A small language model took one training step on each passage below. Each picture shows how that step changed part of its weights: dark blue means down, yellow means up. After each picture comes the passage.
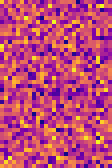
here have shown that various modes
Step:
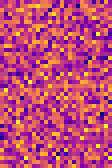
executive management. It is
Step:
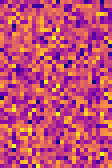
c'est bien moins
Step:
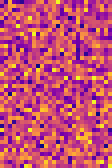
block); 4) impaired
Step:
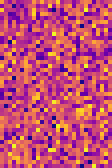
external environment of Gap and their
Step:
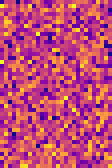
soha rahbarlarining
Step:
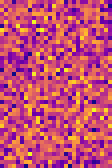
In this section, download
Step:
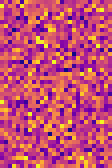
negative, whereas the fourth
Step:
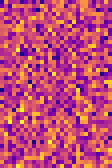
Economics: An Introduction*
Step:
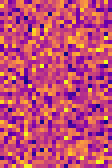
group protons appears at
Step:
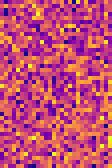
is ten laatste tot
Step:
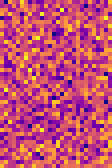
Bihar, India from
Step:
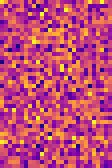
prácticas mediante las
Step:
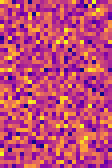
for the excavation face
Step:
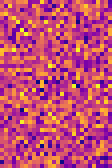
Padova) Alberto
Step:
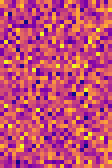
we were unable to generate the
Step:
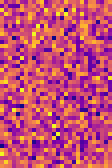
compute the learning rate of the
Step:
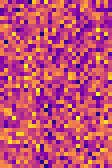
way things were previously done and
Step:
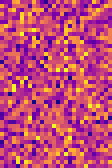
yields the highest classification metric
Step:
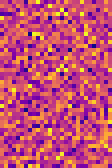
in leadership positions within the area
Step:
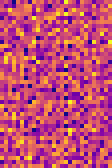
over two thirds replied
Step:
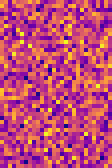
increasing levels of both energy and
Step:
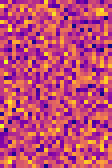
Isolated 80 fossil
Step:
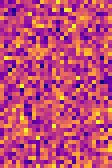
merenja, kako
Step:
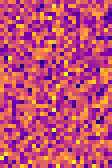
TATU Samarqand
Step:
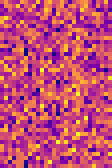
a convolutional network on
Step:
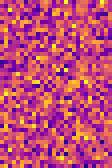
that of men, then it is
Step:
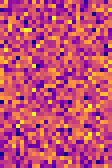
β becomes predominant in
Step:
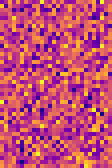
Ioanidis, K.,
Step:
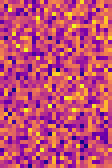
and integrated land-use transport
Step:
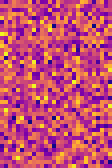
semua lulusan
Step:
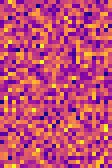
pada Hotel Xxx
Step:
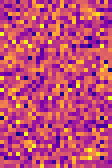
oshirib boradigan platformani
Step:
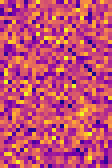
of the county's
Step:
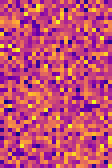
entstehen. Im
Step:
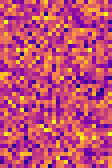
aislamientos en este
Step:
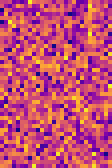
as a proxy for
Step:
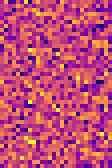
atividade mental, na qual
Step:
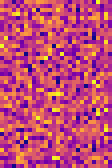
выгорания МВІ
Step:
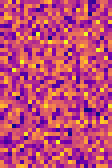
thermal stability, without compromising
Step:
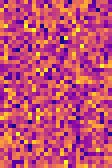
visando ao pleno desenvolvimento
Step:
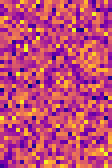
a dimensionality reduction technique,
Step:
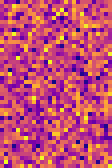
sprayed with a cell
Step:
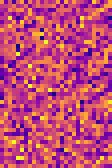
strijdig is met de
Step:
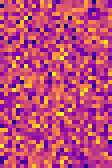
simply as a vortex.
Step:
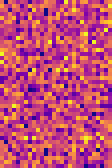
had extensive contact with this region
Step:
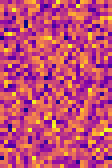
ressecção tumoral
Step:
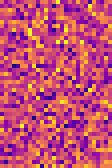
analysis of the musical structure in
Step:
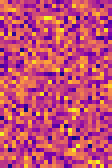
So it appears that a
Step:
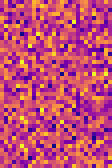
diabetes mellitus,
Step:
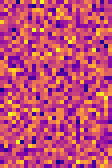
статья дает более
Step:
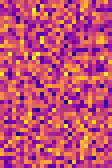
cooling medium in the
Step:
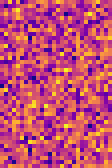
beings is now been influenced by
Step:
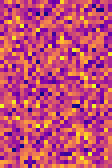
escritor, que quiere
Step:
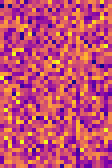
ensayo de aula se
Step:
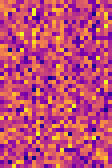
concentrations up to 2000 ppm
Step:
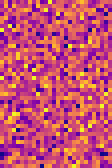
Abstract Technology is evolving every
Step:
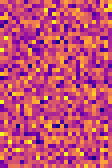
based on his experience in research,
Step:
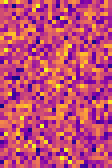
Disclosure of conflict of
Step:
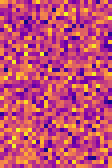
five patients and was well accepted
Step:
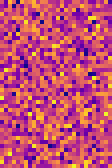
boundaries,⁴⁸ which could
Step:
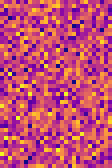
ser submetidos a uma
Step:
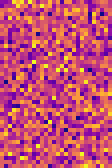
read and approved the final
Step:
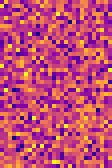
tools and processes to automate the
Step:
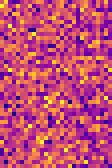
States Department of Agriculture.*
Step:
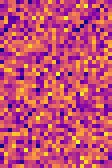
foi exatamente essa
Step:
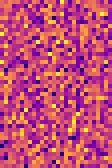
development that breed's national
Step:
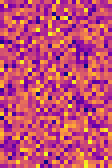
in-patients, private institutions
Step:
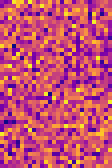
All authors have read and approved
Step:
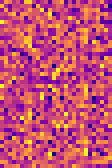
this, the sacred
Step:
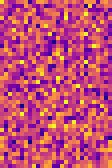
в цій сфері.
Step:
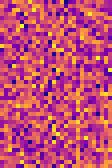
with the issues and trends on
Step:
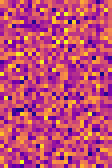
the future we will develop a
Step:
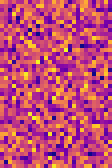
أي القوم
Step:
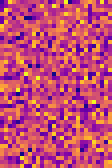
to get married. Based on
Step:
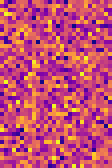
están implementando Manejo
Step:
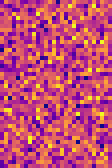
faollik bilan erkak
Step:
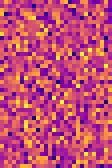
darajasida, qafas
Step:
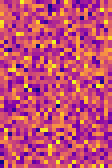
pode ser classificada de
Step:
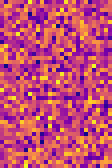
a particular microorganism.
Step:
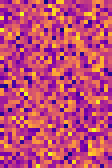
is in disagreement with
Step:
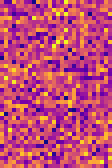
that the likelihood of
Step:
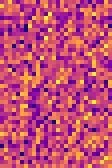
Incisor Liuk
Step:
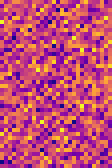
que lo construyeron
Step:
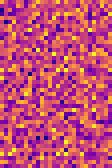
of the refractive index
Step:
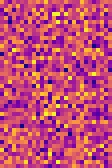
consider their importance in education and their
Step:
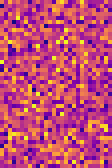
confidence indicator as the fraction of
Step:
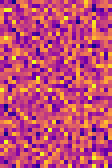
та кліренсу
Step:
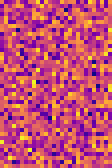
database; - Micro
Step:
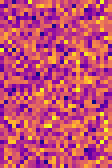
orttiradi. Bu
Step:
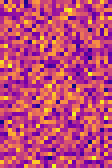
pipe work for example, many
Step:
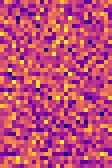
assess the genetic variability and
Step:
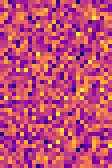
buning uchun esa o’z
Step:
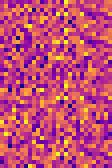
during the synthesis of a
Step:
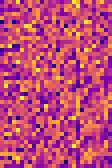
contrato de OPS durante la
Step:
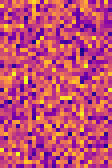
scalability, availability,
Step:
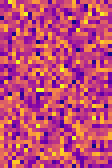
apropiada para el
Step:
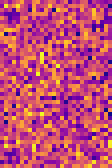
ENBA. Ele parece
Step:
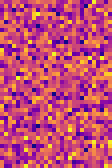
animal labour with more efficient forms
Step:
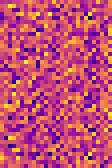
IEEE*, vol.
